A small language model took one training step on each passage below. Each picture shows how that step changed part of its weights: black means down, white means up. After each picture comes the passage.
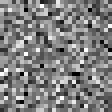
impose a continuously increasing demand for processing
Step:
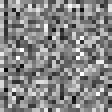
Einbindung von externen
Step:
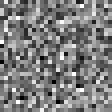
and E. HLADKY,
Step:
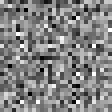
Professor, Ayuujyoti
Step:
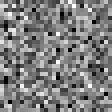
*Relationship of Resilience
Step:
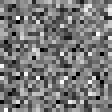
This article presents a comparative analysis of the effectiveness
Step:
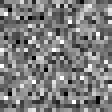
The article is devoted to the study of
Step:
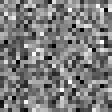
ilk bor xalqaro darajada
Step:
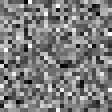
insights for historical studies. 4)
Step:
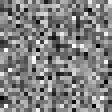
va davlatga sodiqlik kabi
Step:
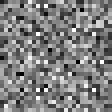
Velterop, Jan /
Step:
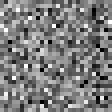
regulation, first come first served basis is
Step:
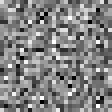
Exposure: NCS D consumption will
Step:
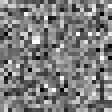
knowledge and attitude score. - To find the co
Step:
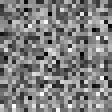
matérias primas e meios de
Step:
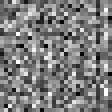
А. Голубева как
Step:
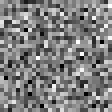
the keypoints 40, 41,
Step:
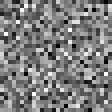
only used in SwissPasses
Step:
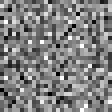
bir birlik alohida olinganda 22
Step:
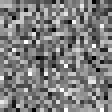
removed, and the compound distilled under
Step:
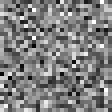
a person's daily life, including:
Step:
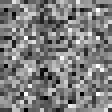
Соответственно, современная
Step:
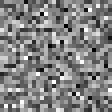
years 1–18. A girl
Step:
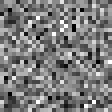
prunetin as shown below.
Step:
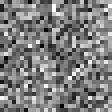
оборудования и технологий
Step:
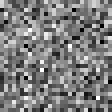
Critical Explorative Examination
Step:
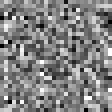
of irrigated meadow soils of
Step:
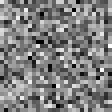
2030 versus current climatic conditions
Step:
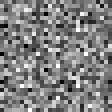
of departure for the derivation of an
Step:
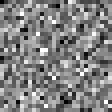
Felix Müller,
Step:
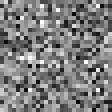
mouth to the tragus of the
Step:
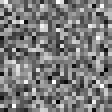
in hydrostatic pressure and $\Delta
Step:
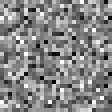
de etnische herkomst het
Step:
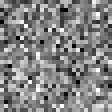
in Traditional Chinese Medicine
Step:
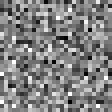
va amaliy mashg‘ulotlar orqali
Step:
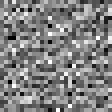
Гордеев, С.С.,
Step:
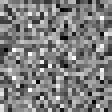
paper. Similarly, to the old method
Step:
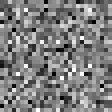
Before introducing the proposed idea, some issue
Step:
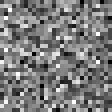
usual nodular or "ear of
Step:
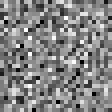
out that the USA was an exporter
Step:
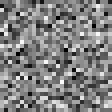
de recobrimento da raiz. O
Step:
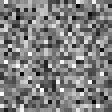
an indicator of the popularity of programming
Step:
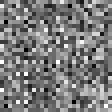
B_h[g]) \rightarrow
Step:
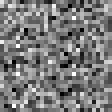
countries. The study obtained and analyzed data from the
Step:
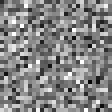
Tema Kategoriler Kodlar f
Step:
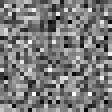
production output**. 2024. Disponible en:
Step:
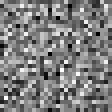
choices are made by citizens
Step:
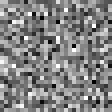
step, candidate region selection. In the
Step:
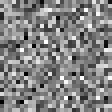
eles participavam de um reforço
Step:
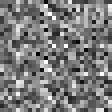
segundo, se podía medir la potencia
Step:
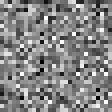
Education, Yogyakarta State University,
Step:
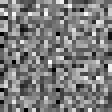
COUSINEAU, M.
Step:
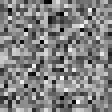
uchun ham uning asarlarida lirikaning
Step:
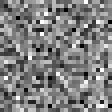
ongi va hissiyotlariga
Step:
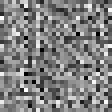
pembuktiannya berupa akta
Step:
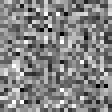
action-reaction, use force; any conflict
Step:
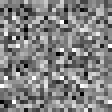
4 irregular anastomosing
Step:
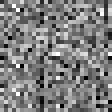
continual change of data and knowledge, thereby
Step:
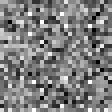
at hand offers the possibility of analysis for
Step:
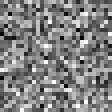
within the project consortium: 1.
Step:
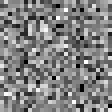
is the sum of the true image and
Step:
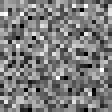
Framework is significantly related to the use of
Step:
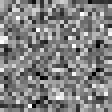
present study was conducted with objectives of comparing the
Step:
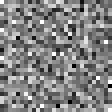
power demand during peak hours due to flexible operation
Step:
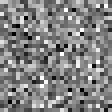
gate uses a sigmoid function to
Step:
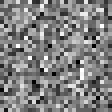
absorber thickness, as seen in figure
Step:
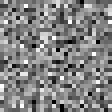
Their Role in Carbonate
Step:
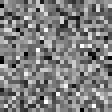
de proteção, aumentando o
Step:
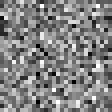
so to investigate the value relevance of information about
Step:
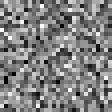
in the appendix of this document due to
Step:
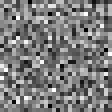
increase of 240.97%, and in the
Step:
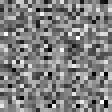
chiqish pedagogning bilim va tajribasini
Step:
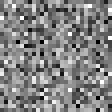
sekunder berupa curah
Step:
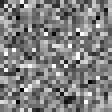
Xorijiy tajribalar asosida
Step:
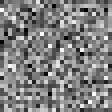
behaviour of composite sandwich
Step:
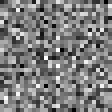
aspects of the text, and while this is
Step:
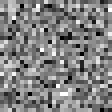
establecer el pronóstico. Los
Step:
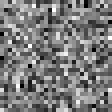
порозиметр [2, с.
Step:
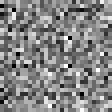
auf der organisationalen Ebene.
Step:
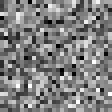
GLH parasitized (%) MF
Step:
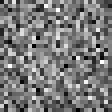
of interest that are almost completely
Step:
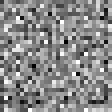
new multimodal schedules is an
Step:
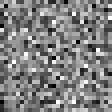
at internships in enterprises and
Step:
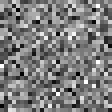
El costo del contrato fue de 4
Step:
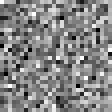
Tears: The ESCAPE
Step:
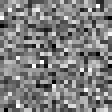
to True to run the check. if
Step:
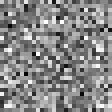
da assistência obstétrica.
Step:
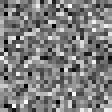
1 (9, 28). The scientific community has
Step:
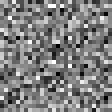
90(82.5%) patients. Anterior
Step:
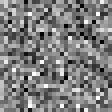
composites. AFPB specimens in
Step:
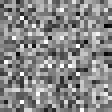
su se pozivali na ovu
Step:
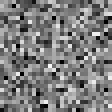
FI Emulation-based FI injects
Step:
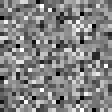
cómo estas dan cuenta de la
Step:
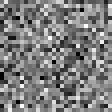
specialists have focused more intentionally
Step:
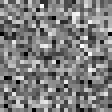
to find the vertical diameter similarly. If
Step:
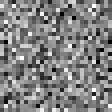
M. *Exploring the Key
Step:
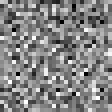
mainly acts as a rallying point,
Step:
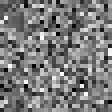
do discente? - Q6 - Qual
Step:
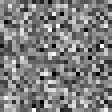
where it is difficult to ascertain the environment exposure
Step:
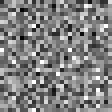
experimental, the collaborative and the problem solving
